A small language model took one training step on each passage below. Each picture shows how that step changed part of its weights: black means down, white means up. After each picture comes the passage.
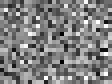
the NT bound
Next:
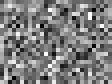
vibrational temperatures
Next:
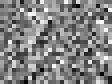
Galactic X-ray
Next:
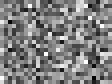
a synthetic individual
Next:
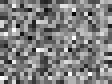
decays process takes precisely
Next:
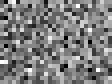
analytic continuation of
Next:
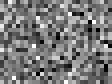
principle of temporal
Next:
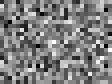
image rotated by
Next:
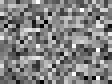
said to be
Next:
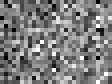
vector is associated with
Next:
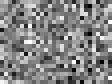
with the replacement
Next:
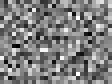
contact interaction.
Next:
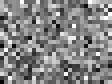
becomes \be
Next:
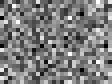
present according to fluctuations
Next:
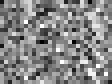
selection criteria on the
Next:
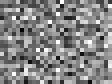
and SIDIS
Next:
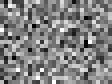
volume is limited.
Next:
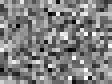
{\em Euclidean
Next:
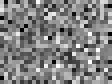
directly connected,
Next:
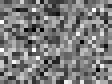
acquire acquire
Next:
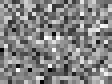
the normal,
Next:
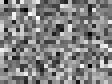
of these theories may
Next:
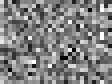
of the shocked
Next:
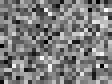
determinant of the
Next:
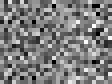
case, when one
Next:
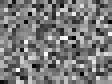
B $ as a
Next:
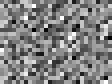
the operation of the
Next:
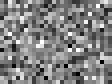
guiding centers
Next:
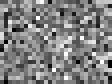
for synthesis,
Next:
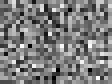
various shape phase transitions
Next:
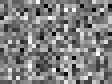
in energy demand,
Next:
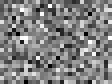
and taking it at
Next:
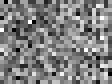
integral of $\rho
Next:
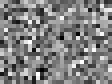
schematic of the
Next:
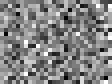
the JSCC
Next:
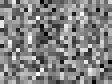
energy consider both constant
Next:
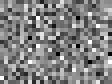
good agreement with the
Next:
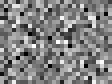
bounds and whether data
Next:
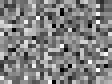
the students
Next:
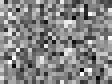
Monte Carlo.
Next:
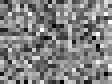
but considering our Model
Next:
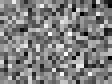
in anhydrous
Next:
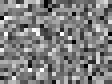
guiding principles
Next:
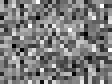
by those that increase
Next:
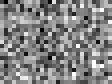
one makes the evaluation
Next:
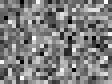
details). The resulting
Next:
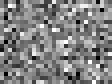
numerical results for the
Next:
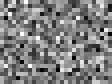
distance. One possibility
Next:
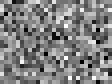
for values of
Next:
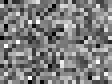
is restricted when
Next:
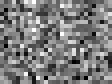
AGN feedback was included
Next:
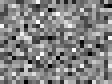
and serves as
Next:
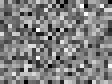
and below correspond to
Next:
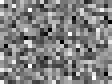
This quantity diagnoses
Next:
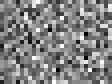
if the increase of
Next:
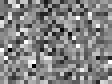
existence of the two
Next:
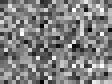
no scale invariant
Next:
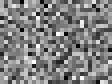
just the good
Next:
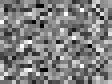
flood attack
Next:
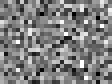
muon sample is
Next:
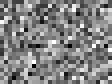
given by the
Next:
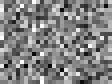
into 'medias
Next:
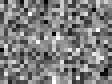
freedom, control,
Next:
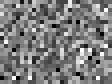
We fit all the
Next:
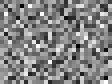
the comparison between the
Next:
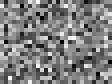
are tested against those
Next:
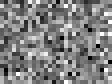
are presented in Table
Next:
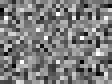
be given as:
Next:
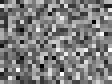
under different growth
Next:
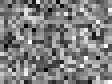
LPA and
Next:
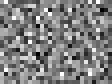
disclination both
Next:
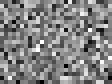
the pressure is
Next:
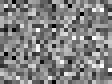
is no trapped
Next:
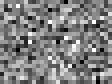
ourselves to
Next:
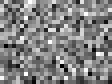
the correlation length for
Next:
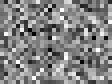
that such mixed
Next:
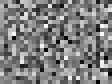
the relative deviations of
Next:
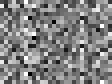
reflects the presence
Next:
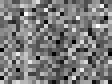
not match the
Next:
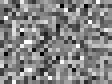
models inflation
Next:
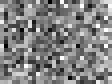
with spectra observed especially
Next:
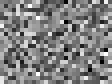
the target molecules will
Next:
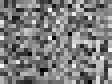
system to a local
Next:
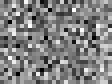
deformations produce quite
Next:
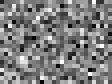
\langle (\nabla
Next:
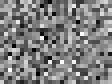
information flow from expression
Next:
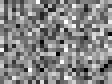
based on work done
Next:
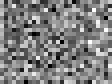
and reason about
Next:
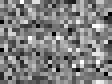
right corner,
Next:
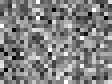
for one can be
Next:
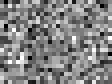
is possible because a
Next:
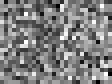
residual resistivity of
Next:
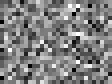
} \maketitle
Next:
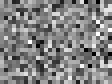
of the interplay
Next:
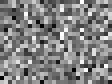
spontaneous motion of
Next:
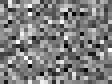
study as its primary
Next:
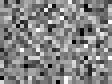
that has already been
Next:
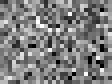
means that the proton
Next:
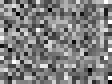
directly determine sensing
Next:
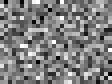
inherent in the properties
